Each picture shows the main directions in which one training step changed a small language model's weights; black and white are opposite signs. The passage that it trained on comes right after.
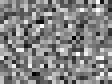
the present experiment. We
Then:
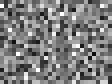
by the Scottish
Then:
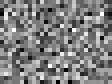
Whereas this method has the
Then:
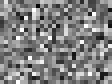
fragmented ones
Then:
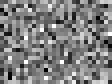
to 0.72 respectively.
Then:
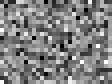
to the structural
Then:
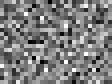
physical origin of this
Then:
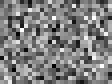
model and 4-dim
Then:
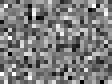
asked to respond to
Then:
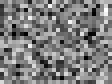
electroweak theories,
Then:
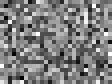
100.0 As presented
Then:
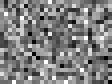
dropout rate of 10%
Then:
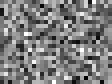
appropriate change of
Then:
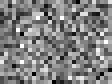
were obtained from the calibration
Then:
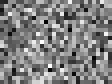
that has attracted much
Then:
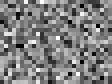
is significantly better.
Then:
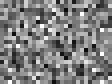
all 4 of the services
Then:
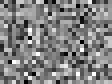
above the nature of the
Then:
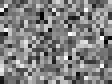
a high-performance for
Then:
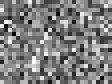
background processes we use
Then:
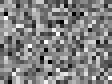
and Gas Extraction
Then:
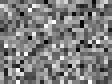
challenging certain
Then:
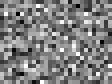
and $D(V,
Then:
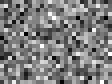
three bird surveys
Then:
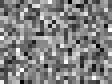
Norway. First
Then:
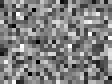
counts in each MOS
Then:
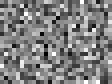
11% recover normal
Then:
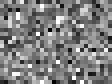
defined on inner and outer
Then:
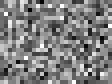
in Section II.
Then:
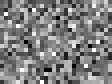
assessment of objective
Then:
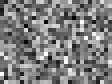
that is collective,
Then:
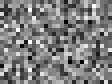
Foot note: -
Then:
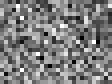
by Hammer et
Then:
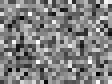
theoretical dispersion relations
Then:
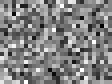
obtain the coordinates in
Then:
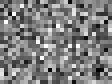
$\alpha_s$ in this
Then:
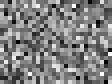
and (5) functional
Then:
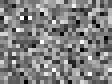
rather than the natural
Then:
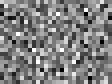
and the reflected angle
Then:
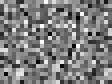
of the product of the
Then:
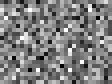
followed by lobular
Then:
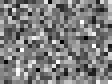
the fatigue behaviour
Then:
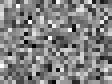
information provided by stereo
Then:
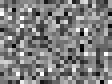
with respect to the time,
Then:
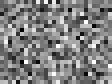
the demand of water for
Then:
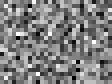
low frequency region. A
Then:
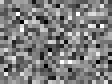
\sin\psi \\
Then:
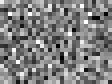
Dirac equation. Let
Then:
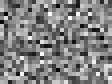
$\s_\pm$ coupled
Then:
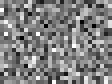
is not yet completed,
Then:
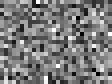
of communication; shut
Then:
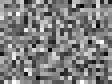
the Einstein field
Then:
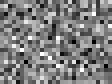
we arrive at the following
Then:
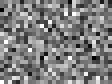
the GUP expression
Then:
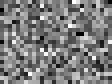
Although mass shifts
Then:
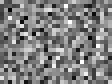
show the fidelity
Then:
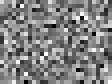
selecting the best time
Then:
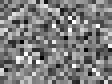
only at their references but
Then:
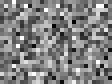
introduce a sequence
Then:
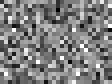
that evolves during a
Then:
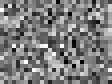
is defined as the ratio
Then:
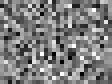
distinction between movement
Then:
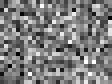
and ideas on their
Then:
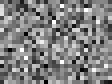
and thus improving the
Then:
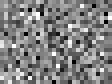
and 2 display the
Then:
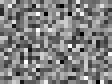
of this line, which we find
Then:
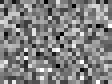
to that expected from the
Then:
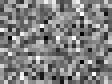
of the present work is to study
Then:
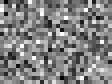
existing clusters, and
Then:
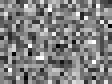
we focus on makam
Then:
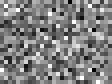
such as rotations,
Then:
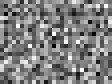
Fan, C. S.
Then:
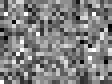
any nematic director
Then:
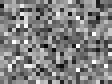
a chronic condition where the
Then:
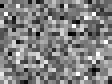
They spend easy
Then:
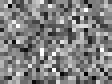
with Guilin red
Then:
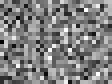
Engineering as a social
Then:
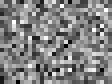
electric fields in this
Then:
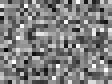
of wireless channels
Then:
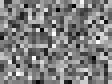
activity aims to
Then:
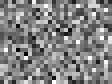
were restricted to sources
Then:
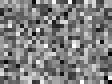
discussion, reflecting their
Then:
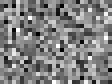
AI deployment with two
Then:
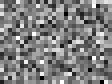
of an organization can be
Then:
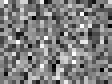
glass network. The
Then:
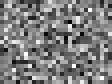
lower (so it is now
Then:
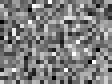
We observed that over 50%
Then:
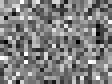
are detrimental to the
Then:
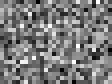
the types of ocular
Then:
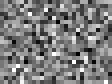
together with the electron
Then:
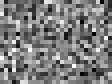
the sides (Figure
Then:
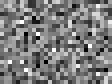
durable goods,
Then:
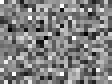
parametric amplifier
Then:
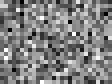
model and its phases, in
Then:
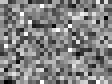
Social Investment
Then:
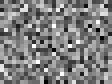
free from contamination during
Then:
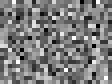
are responsible for 40%
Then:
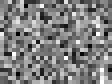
are casting doubt
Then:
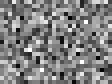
for each microbial
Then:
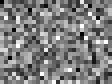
can be dropped from
